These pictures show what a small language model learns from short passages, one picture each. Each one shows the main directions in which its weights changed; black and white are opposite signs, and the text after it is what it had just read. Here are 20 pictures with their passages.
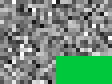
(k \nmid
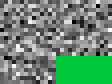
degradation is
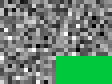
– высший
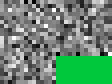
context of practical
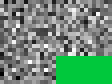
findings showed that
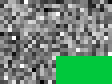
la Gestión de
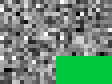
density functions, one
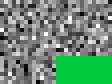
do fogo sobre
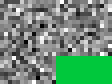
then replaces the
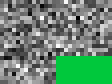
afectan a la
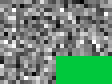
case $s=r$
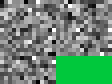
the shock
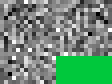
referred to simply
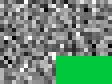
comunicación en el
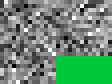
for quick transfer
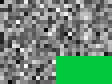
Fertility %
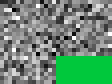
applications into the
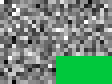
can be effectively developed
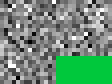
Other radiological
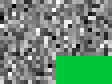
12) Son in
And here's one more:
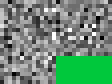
eskirishi va
